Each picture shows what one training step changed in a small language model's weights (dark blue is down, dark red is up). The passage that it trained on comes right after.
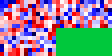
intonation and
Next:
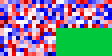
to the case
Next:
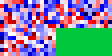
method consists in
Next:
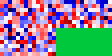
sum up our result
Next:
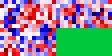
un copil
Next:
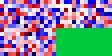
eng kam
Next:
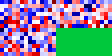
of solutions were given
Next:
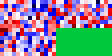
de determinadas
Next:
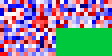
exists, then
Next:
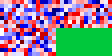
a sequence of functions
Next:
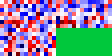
as unidades de
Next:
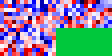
durante el
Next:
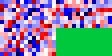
в правой
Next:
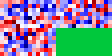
previsões de
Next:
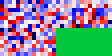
модели и
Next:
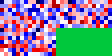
Theorem 6.1
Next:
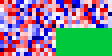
from enumerability
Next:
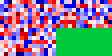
set of relations
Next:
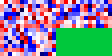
e menor
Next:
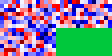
hay plazo
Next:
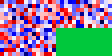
increased again.
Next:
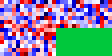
$K$ is
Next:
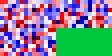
exists another constant
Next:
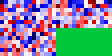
таких как
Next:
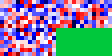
R})$ maps
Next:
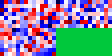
таких ---
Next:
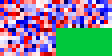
the ship
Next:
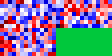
the code in
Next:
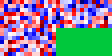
upward and
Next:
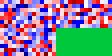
that are neither
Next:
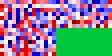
L$. It is
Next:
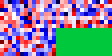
We study a
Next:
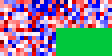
en va de
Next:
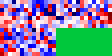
mundo da
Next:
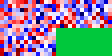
plane, and
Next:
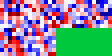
a real closed field
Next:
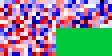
total variation.
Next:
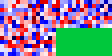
va mevalar
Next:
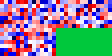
to be computationally
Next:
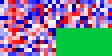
i}$ for all
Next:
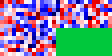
das atividades
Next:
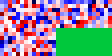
Har bir
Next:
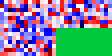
their closures
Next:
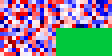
a list of
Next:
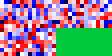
and denote by
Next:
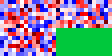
the world
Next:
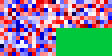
resolving the
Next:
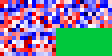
property does not
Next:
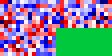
elements are linear
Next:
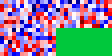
que son las
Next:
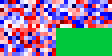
the notations that
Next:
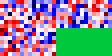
de actividades
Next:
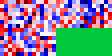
related to results of
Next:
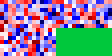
to a transformation
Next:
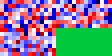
For a general
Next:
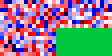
uchinchi va
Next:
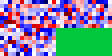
in the same
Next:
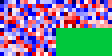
set ${\mathcal
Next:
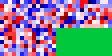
подходам к
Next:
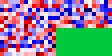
our definition of the
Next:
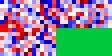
with $\hbox
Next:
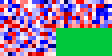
is the number of
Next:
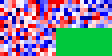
possui um
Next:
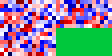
prove the following result
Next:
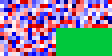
for the system
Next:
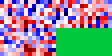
On Learning
